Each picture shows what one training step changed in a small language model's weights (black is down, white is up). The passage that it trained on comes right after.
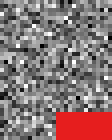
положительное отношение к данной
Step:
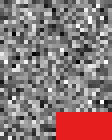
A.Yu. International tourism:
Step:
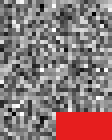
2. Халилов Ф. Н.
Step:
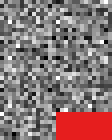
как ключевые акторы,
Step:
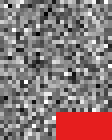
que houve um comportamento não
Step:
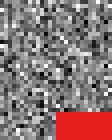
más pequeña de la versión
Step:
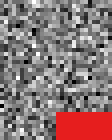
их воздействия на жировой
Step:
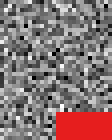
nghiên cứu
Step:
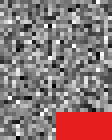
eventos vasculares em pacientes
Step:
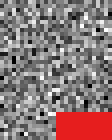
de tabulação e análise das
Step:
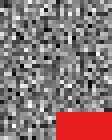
والبرد والعاديات)
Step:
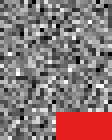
все лучше и лучше понимать
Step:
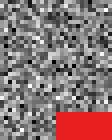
abordagem científica e
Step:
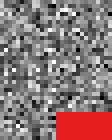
a manifestação final e plena
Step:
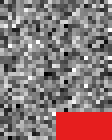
έρευνα μας
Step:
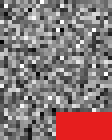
и значимость этой
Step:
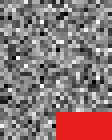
apresentassem pontos positivos e
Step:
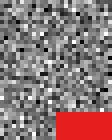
деление. Очевидно, что
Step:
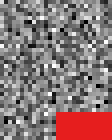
Shu nuqtai-nazardan
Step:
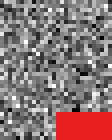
писателя. Освещены
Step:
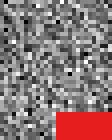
holda, portlovchi moddalarga
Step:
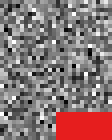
interpretación cognitiva, llamado
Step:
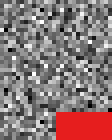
Urganch filiali Annotatsiya
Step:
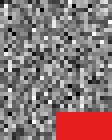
noyob muhit yaratadi. Bu
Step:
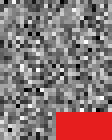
mukofot, yomonlikka
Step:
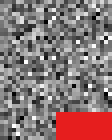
invece di fosforescenza.
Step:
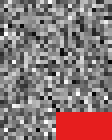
crítica (Pando, 2018;
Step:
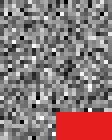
Ko'pgina biznes
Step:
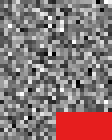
de ello son una serie de organizaciones
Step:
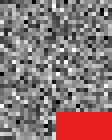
ditunjukkan sebagai garis
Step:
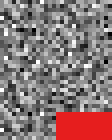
su identidad, o si habiendo
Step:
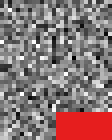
esa biz sonlar orqali shifrlash
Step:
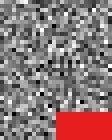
and St.Petersburg”
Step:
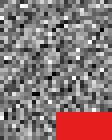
заступник Міністра освіти і
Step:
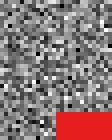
e presente em *Entre as memórias
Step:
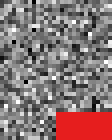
// Legal Concept. 2019.
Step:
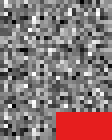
direitos fundamentais, na maior
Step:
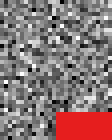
et explicite des contenus jugés
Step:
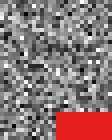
„Eurasianismul ca versiune
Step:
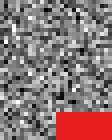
sind. Hier besteht mit Blick
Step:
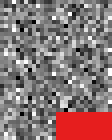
bilimimiz esa kelib chiqqan
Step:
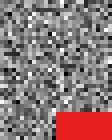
en el compromiso en los centros
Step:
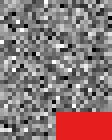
nici drepturi și nici
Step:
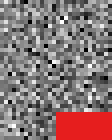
los estudiantes, y ayudarlos en el
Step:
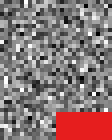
occur. The research findings
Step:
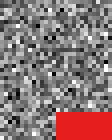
проявляется стремление к
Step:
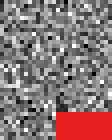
Agama Islam merupakan sebuah
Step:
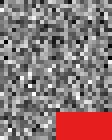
hayvonlar, bakteriyalar,
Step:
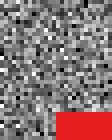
algoritmos com os métodos
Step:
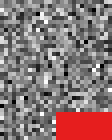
sobre el reinado de Carlos I
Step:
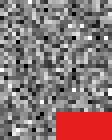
entre os grupos de liderança e
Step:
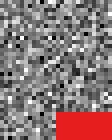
en contexto** de integrantes del grupo de
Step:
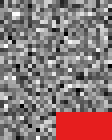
ega. Ular qo‘shimcha
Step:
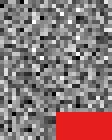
c'est ce qui est en train de se
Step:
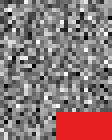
ou C crônica, colangite
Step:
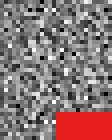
enquadram nos objetivos atuais do
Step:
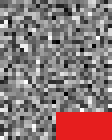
2013. Les effets d'une
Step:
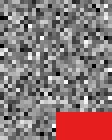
sisteminde annelik, doğum ve
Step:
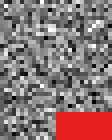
de então, iniciou sua carreira
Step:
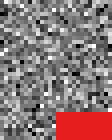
cientificamente, moralmente como
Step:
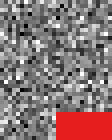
требует не только достоверной
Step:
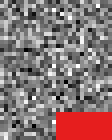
следователя, что повышает
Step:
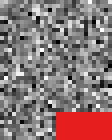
agrotexnik tadbirlar ishlab
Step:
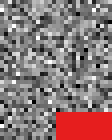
с применением стратегий развития
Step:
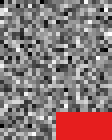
Bu doğrultuda alan çalışması
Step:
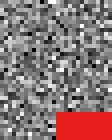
de consumo e não de satisfação,
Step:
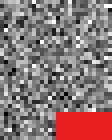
de traitement des données Nous avons
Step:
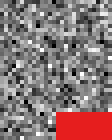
the quality and efficiency of primary
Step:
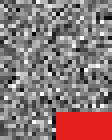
права: монографія: у 3
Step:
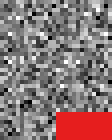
визначитися з найбільш
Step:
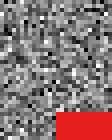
xuddi kichik tazkirani
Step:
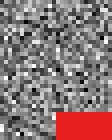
приоритетных задач и
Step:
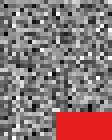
И ПСИХОЛОГИЯ В
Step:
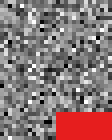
впливів, зокрема причин і
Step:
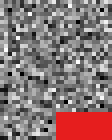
medir el impacto de las intervenciones y
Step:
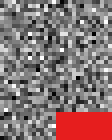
w siebie (w swoją
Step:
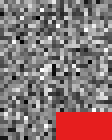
darslariga tizimli joriy etishning
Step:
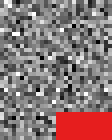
o método de Dijkstra será
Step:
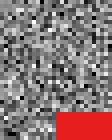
otimizando o desempenho em
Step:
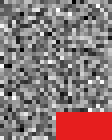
и иными событиями.
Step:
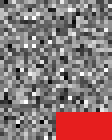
ma‘naviyati va madaniyati,
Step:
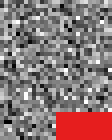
Jan y Pillado), característica
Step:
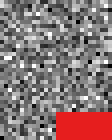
рядах, где будущие
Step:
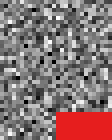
determined and confirmed through
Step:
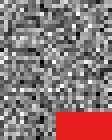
А. Чельцов, помимо
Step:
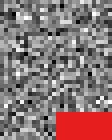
muhim rol o‘ynaydi.
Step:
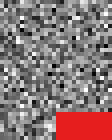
contexts: Portugal, the United
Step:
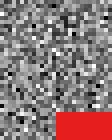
tarzida namoyon bo'ladi. Bu
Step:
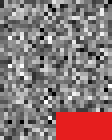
approach, development, opportunity,
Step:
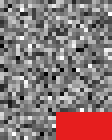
sebagai hasil analisis basis data
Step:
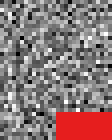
залученість, позарольову
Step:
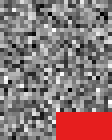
SQ3 Espec. Técnicas
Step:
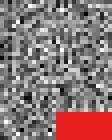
Sosial Dan Keislaman*,
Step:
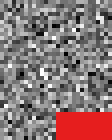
dirinci dalam ISO 14001
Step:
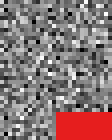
признание. Но если
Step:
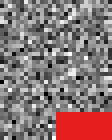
dalam membentuk individu yang sehat
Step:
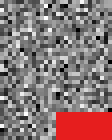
status. 8. Cox
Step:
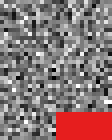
autonomy of the Zemstvo
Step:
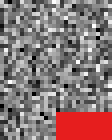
alte infracțiuni de serviciu.
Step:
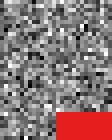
understanding of the past,
